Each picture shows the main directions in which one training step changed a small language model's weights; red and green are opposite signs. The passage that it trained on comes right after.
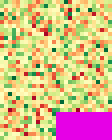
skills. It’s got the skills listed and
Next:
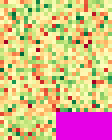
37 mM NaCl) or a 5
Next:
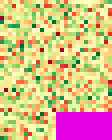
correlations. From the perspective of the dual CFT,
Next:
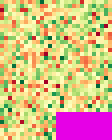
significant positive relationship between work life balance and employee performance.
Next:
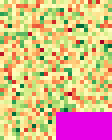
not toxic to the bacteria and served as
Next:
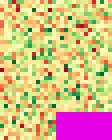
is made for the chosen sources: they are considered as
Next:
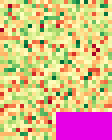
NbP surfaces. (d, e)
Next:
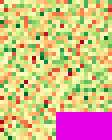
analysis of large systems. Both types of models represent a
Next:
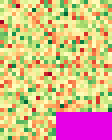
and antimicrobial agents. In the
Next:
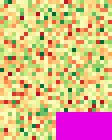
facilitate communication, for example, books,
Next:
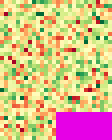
Officer (Greece): In general,
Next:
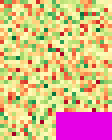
soils are widespread, and the vegetation
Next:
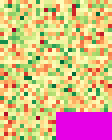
Reform was inspired by the widening
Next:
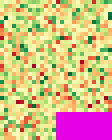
promote an inclusive and socially just European Green
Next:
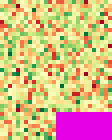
and pollen production rate of olive trees
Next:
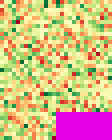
mostly caused by road, railway and
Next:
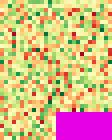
QGP and learn more about heavy flavour
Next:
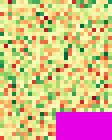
Data can be made available upon request to the corresponding
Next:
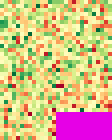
by comparing astronomical observations with the analysed
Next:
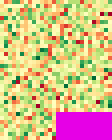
active participants. When efforts are not made to ensure participation
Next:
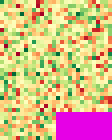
the Simapro 7 [8] software to
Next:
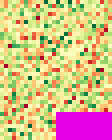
like the polypill seem to have no
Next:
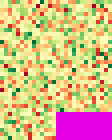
EIC.---}%% We now present numerical predictions
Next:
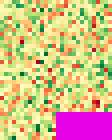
the Physically disabled persons (PDP)
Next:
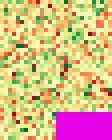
simulation that MAX-COV-BALL
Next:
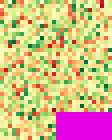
the output rail to rail. The signal frequencies
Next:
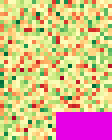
2020. In contrast, one location with poor water in
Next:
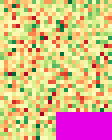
of political theorists have also discussed the
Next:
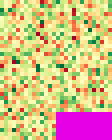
Harbor 7 of May: -
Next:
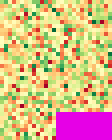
On-line streaming movies websites
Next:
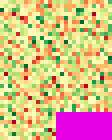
E.~Ma, Phys. Rev. Lett.
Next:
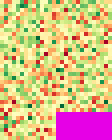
similarity between all pairs of bars in this
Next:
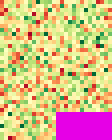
mW. **Fig. 6 (Color
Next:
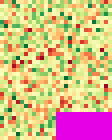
of a survey is to collect quantitative information, usually
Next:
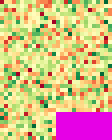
is more interesting to compare entropies in the
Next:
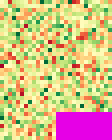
is dedicated to promoting quality education for young children
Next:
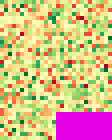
percentage of blood glucose loss(%) P value
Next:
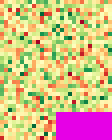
Ojo and Anibijuwon,
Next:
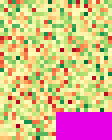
is observed at 100Hz may be assigned to the space
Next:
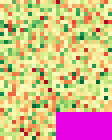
it possible to identify links between social, economic and natural
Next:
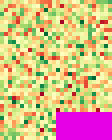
pandemic has been steering the education sector forward with
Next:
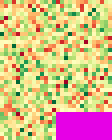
when the black hole radius becomes small, as it does
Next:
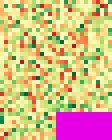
performance, and materialized a real dataset with a
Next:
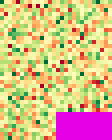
the University of Calgary. R.F.
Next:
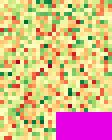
isopropenyl isopropyl
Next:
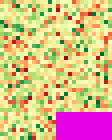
of the total unsigned flux on the
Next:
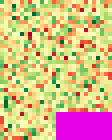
stethoscope that can transmit heart sound using
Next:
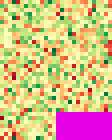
= 0)$ modes, which leads to a double peak
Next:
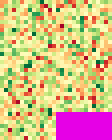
as the person’s life regarding the achievement of
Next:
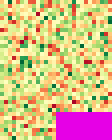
The individual broad and narrow lorentzian components are shown
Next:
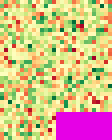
combustion engines (ICEVs)
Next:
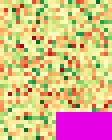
very high and **content validity** guaranteed that
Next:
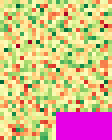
the presence of a cut-off, possibly due
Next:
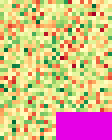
code. It takes as input an APK and
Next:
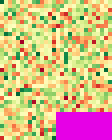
further heightened by new arrivals, especially of
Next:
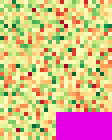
to jump between such ambiguous structures,
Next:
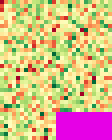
[7] H. Bernien, B.
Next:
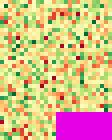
result in a psychosocial impairment of the
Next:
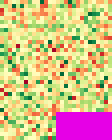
as companions in human life and most owners believe
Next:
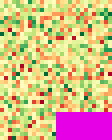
this transformation, the spiral's boundary maps to a
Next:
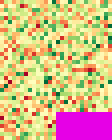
important is that it results in secular evolution of the
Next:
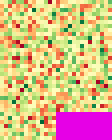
can exist only in a limited outer region beyond the critical
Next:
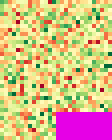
[3]. In our study, we introduce a new
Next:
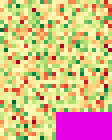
and non-academic actors that aim at creating value
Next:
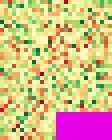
in a ``microstate" not in a
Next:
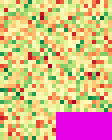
ESO 2, and from ESO 1 to
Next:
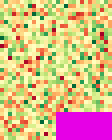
swabbing door handles, flat
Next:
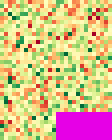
\bibnamefont {Harvey}}, \bibinfo
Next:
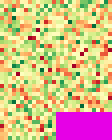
This effect was such that helicity suppresses
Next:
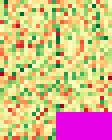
base metal (IV). In the deposited
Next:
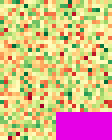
mainly in developing countries. Thus, studied that
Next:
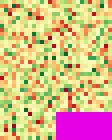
but also a transformation function $f(px)$
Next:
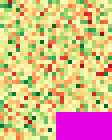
a private institutional dataset, we have identified disparities
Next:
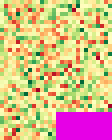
each other. The fracture surfaces observed show that
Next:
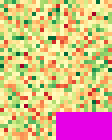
(\romannumeral3) $n\geq
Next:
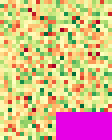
consciousness, motor, sensory,
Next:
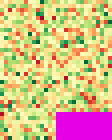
NIGHTINGALE Toolkit
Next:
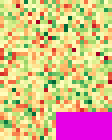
and Phthalocyanines*, 2019,
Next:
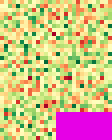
the picture. The QR code facilitates the
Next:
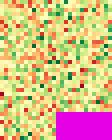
in the simplest way, and in most
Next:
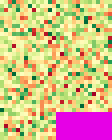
is located at an inversion centre, is
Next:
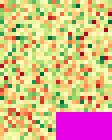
view of the interface for Neurythmic is shown
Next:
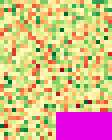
ASTM D3410 [10]) or indirect
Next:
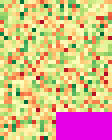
beliefs, faith, spiritual
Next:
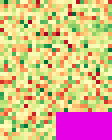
changes in SST. Quantitatively, according
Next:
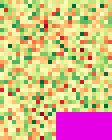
equations may be either polynomial equation with at least two
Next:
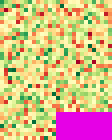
2019. Informed Consent Statement:
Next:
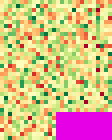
the material that was spilt on the deck before
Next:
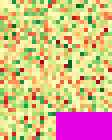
that has arisen today. It would not
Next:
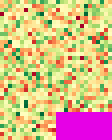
The Vendor’s Initiative for
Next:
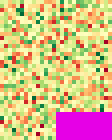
self-attention mechanism computes contextualized representations
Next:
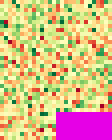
of the general public. Economists refer to
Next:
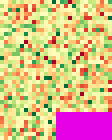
Andrewes, 1924 is firstly found
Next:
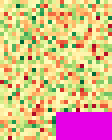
the area, availability of pavement materials and availability
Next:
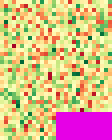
largest mass of the moon that forms in these processes
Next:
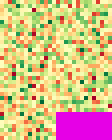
and managing the depth of analysis that qualitative research
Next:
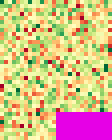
belt is constant and worker cannot control Sits
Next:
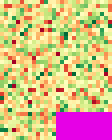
patches cause varying accuracy degradation on their target
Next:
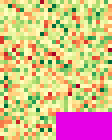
for $t1$, and $l$ modes in
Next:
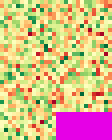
the atmosphere. To include this influence, the
